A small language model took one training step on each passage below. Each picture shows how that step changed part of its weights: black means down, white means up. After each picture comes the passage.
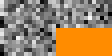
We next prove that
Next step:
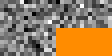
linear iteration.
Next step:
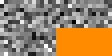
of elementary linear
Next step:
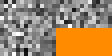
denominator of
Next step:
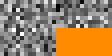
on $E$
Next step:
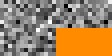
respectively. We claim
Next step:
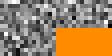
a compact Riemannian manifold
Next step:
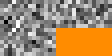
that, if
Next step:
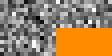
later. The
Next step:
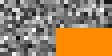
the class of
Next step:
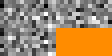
two polynomials are
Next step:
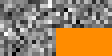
s$, the
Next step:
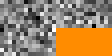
zero. This
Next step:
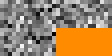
be integers.
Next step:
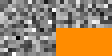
derivations of
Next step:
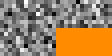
$S \otimes
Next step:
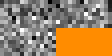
\choose k}$
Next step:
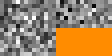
that we denote by
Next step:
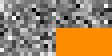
are arranged
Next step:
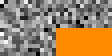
at the beginning
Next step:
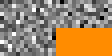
already observed,
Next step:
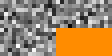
in order to show
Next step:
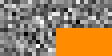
estimate the total
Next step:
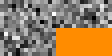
a function.
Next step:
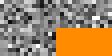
action of a matrix
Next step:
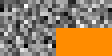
$M$ is
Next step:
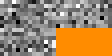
Indeed, as it
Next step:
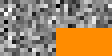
instability than
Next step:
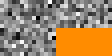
current mode
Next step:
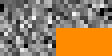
$H$ is
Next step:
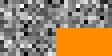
It suffices to
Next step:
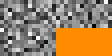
version}) by 2
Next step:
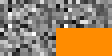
deserve a
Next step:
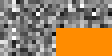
\cdot \cdot
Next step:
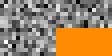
defined in Proposition
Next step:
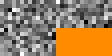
determining the order
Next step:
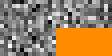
We estimate the
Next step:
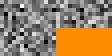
such that $K
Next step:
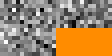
a typical
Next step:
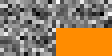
defining basis vectors
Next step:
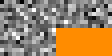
, \langle
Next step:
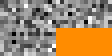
addition to energy
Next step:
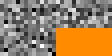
the optimal solution for
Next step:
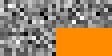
experiments using the
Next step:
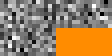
We calculate the
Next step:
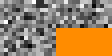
Hessian of
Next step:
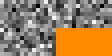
for an equation with
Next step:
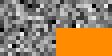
was shown in Lemma
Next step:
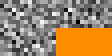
ensure the
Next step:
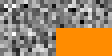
adjoint orbit of
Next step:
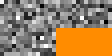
in the case where
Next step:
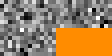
of the form
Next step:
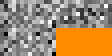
random graph models under
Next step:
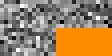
result for the above
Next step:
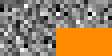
$n$ is
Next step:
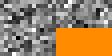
terms of their
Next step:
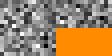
Existence of
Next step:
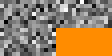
if for all
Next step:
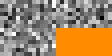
focus on
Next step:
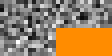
of the Ree
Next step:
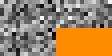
which applies for
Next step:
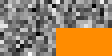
with the bases
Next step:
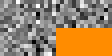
is bounded from
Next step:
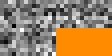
$ \\ $\displaystyle
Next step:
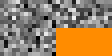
the vector fields
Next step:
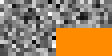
of this study.
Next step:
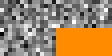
of depth
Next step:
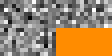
There are of
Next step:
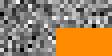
positive since the maximum
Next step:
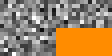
The existence of
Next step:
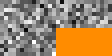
while the second one
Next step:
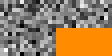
is the zero
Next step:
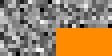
an asymptotics of
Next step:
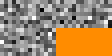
Riemannian manifold fails
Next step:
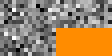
present a general approach
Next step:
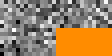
respectively, it is
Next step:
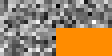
portion due
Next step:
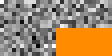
then give the complete
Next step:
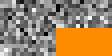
\Lambda$ defined
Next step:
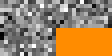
if $G$
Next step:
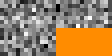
$\nabla$ is
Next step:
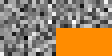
them, such that
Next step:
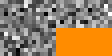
a regret measure
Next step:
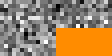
shape $\lambda$
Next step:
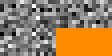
{\em all}
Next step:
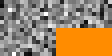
choices are
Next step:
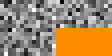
hence, we obtain
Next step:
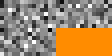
boundary conditions are
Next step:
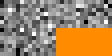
metrics are
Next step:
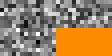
the boundedness of
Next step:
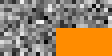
polynomial-time algorithm
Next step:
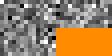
\y)$ must
